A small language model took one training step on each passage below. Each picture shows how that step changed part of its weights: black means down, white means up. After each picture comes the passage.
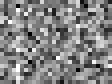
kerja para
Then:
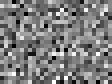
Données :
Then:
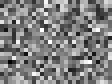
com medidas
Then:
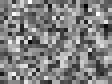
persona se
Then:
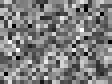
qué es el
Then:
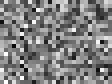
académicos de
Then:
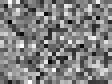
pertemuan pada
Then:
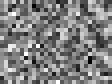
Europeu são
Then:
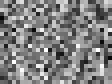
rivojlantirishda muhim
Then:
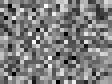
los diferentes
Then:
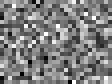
las paredes
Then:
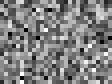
статье на
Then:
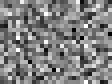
chiede di
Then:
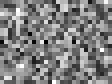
y totales para
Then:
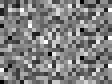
6 reprend
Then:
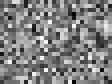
as condições da
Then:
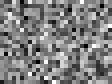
tous les
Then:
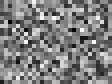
gestión de
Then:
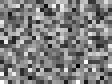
татар в умовах
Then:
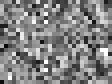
dan ortiq
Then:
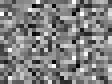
biri olan
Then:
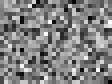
of interest to
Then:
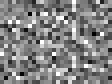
da saúde
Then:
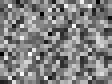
va mashhur
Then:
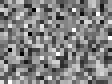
у контексті
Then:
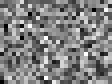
chiave per
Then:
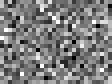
di estrazione
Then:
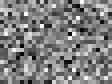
ique, -
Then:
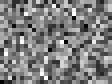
omil -
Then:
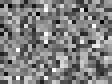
“o matar
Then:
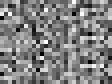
e o tipo
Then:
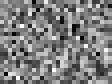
den aard van
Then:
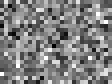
trabajador hacia
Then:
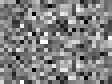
dan past.
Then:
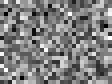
havola bilan
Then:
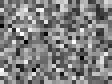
ijtimoiy va iqtisodiy
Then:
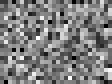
that is, it
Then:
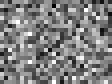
va ba'zi
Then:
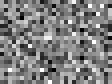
recoge un
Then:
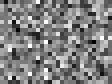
- Way
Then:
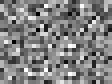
mumkin: -
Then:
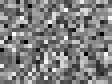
longo da
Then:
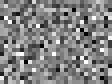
characters and
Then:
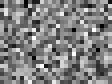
os conflitos
